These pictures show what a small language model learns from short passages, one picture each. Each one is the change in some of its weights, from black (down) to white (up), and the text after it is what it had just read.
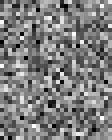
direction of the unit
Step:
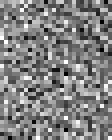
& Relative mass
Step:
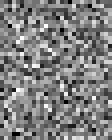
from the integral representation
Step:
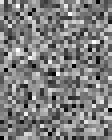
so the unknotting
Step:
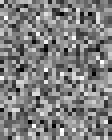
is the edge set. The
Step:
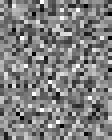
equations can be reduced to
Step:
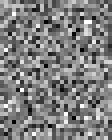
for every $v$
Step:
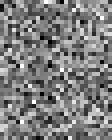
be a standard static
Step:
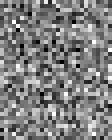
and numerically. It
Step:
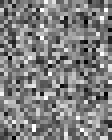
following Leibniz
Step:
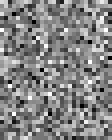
robustness with respect
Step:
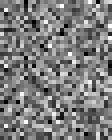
complicated extended
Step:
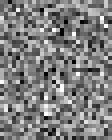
ratio. In this
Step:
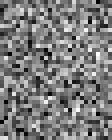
discussion about
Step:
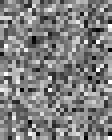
family, which is the
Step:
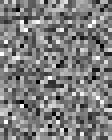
stable homotopy
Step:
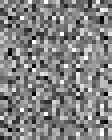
consistency under this
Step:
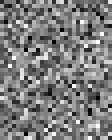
as stated in the
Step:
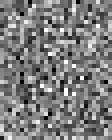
time. Though the
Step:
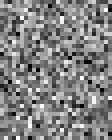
is given by the following
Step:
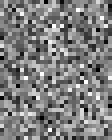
Llibre showed
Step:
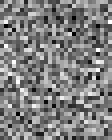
to this estimate are $$
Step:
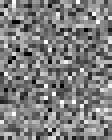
integral equation has a unique
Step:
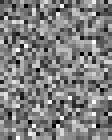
is the Euler
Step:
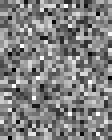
1$ We define the
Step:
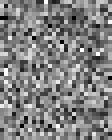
are unique, and there
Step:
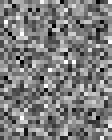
simplifies to
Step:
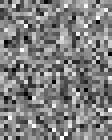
rules \[ b
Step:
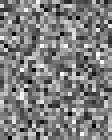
lemma for the exclusion process
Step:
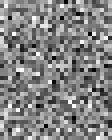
in suspensions
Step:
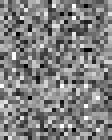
a graph $G$ let
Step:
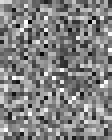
We address
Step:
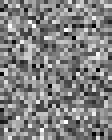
diffusion, and
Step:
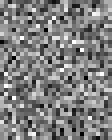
fraction has the
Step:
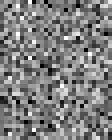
be a symmetric bilinear
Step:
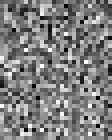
of random variables may not be
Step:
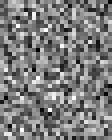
gave an extension on
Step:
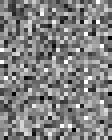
$\eta$ gives not
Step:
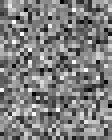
K_a$ such that
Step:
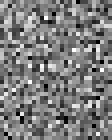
connected to Diaconis
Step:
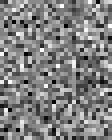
combinatorial conditions on
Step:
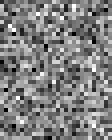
Further, define the constant
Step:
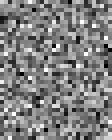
with non-zero
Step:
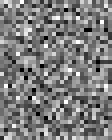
plane partitions in
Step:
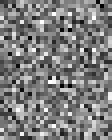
give the proof of the following
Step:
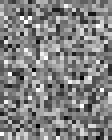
of its set of images
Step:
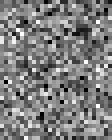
L\Phi \in
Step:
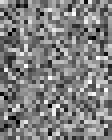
considerable improvement
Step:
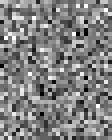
\noindent {\sl
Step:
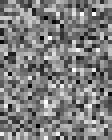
of this article,
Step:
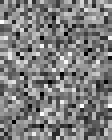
$\Omega$ is a constant
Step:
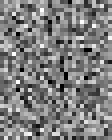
with trivial $G$
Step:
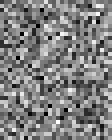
to a special case of
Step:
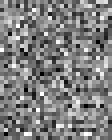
modulo $4$,
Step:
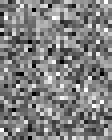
Proposition 3}. Under the
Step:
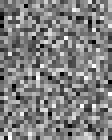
into itself: when
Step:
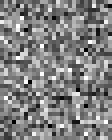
and $X=I$
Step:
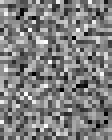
Before defining
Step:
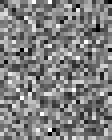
spaces, Duke
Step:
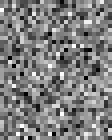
a}$ preserves the
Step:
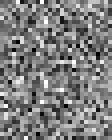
conclusion follows now from the
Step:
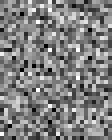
moreover, there is a
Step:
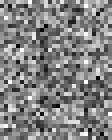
\end{equation} The
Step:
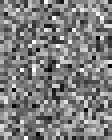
statements hold
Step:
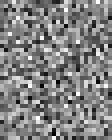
transistor contact
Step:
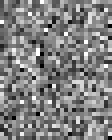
Note that $\om
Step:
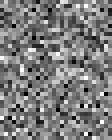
following more convenient
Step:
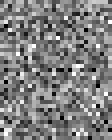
general, $$ \left \|
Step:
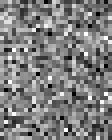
T = \bigcup
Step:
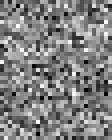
and $T$ such that
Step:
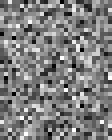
D_3$ respectively)
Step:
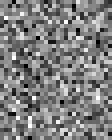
a category is defined by
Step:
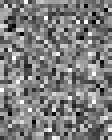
the base field ${\bf
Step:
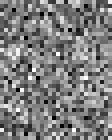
$u$ in the
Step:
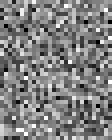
This will make us
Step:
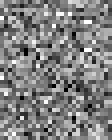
subset $F\subseteq
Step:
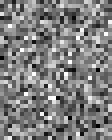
be very large,
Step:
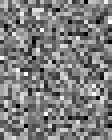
discrete reduced equations
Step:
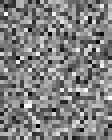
remains to show that
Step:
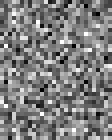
(\om)$ are the
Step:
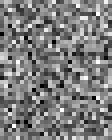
boule parmi
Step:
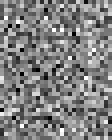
is proposed. A
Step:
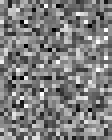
Banach modules
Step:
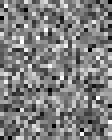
local units, he shows
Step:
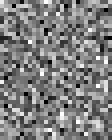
then prove a Gauge
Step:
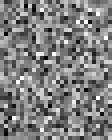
+ Y$, thus
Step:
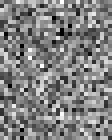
connected. Similarly
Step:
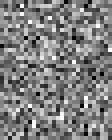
p_i$. In the
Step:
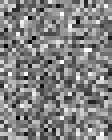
row number $k$
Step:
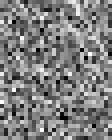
A direct consequence of
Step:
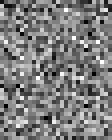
related to the action of
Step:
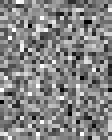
assumption for $X$
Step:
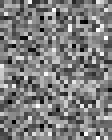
Let $x$ be a
